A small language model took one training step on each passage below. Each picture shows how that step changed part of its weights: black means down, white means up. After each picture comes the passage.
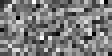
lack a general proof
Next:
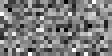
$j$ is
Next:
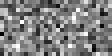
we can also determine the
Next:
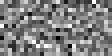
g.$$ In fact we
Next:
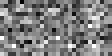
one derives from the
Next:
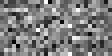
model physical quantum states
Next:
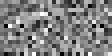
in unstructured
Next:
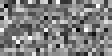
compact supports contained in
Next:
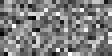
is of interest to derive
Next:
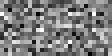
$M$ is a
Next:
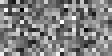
By verifying the required
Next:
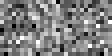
= wp$ occurs
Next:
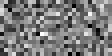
$u$ at
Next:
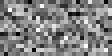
using no preconditioning
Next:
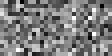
order to prove the above
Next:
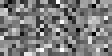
the third largest eigenvalue,
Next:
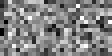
boosting with
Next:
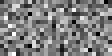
use the cruder
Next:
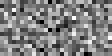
separated. Three
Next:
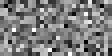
the following moment functions:
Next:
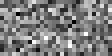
for the root systems
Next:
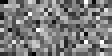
$m$ as a
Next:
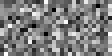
level of degree 2 cohomology
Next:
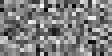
the approach really does
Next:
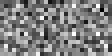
all an arbitrary Borel
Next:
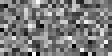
necessary preliminaries.
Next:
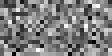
based on a distance between
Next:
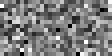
not a point mass,
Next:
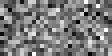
$\pi$ which are
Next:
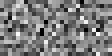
bisectional curvature
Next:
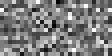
strength and the magnetic
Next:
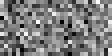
in~$\real$ is
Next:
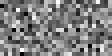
follows from Lemma 3 that
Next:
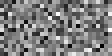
is actually attained when
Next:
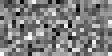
ingredient for our
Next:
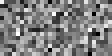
by observing the solution
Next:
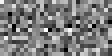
hyperelliptic fibres,
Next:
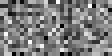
corresponding to $w$.
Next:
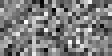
of some infamous
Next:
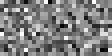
Recall a model for irreducible
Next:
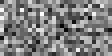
fact that top-dimensional
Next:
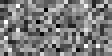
universal (or any
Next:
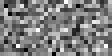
an initial ordinal, and
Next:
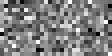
We choose the following example
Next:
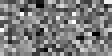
U, v\in
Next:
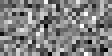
methods reach satisfactory
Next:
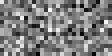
S \times V
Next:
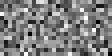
theorem is quite complicated and
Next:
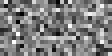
three algorithms proposed in this
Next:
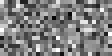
analytic subset of positive
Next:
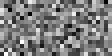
of curves whose length is
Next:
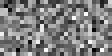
the fractional Sobolev spaces.
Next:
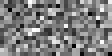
$k$ for which
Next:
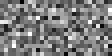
backward differences of the
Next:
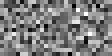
in the spirit
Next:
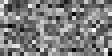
to $3$ and
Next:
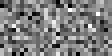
admitting access for
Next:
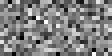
cannot ask whether $a
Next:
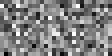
a bounded Lipschitz convex
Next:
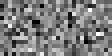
driving signals
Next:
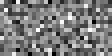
cyclic operators and the corresponding
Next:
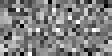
stage, it is not
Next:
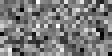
hold. Then we have
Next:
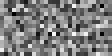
solutions of the equation
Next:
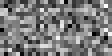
the change points of the
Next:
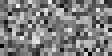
the combinatorial Laplacians given
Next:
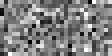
\sigma$$ *for
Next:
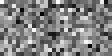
The following three theorems are
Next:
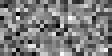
to the boundary conditions
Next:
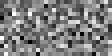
\leq \alpha <
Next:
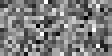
study are illustrated for a
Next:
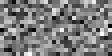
restored image, and
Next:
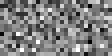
that our construction holds for
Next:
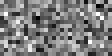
Theorem A}. {\it
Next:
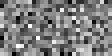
These works have laid
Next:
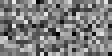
the payoffs
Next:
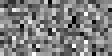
heuristics. One
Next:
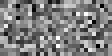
the} \item[
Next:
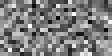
maps are smooth.
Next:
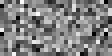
define some notions of
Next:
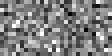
theory $T$, by
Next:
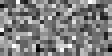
satisfied for the endomorphism
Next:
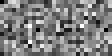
after that, but we
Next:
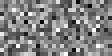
meaningful. Note that
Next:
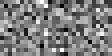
the reduced DMD
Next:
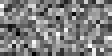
to $p$ if
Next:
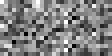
\textbf{Proof of
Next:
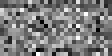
and Michael
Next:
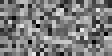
the one appearing in group
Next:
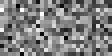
the so-called
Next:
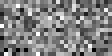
there exists a sequence
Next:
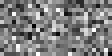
m_q$ and
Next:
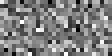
it is easy to see
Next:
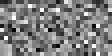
Whenever, the
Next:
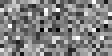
letter followed % by
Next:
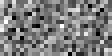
$|u| \leqslant
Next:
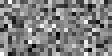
or nothing was known
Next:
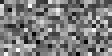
and $v \in
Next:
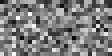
the Euclidean metric. The
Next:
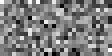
the triangle oriented and
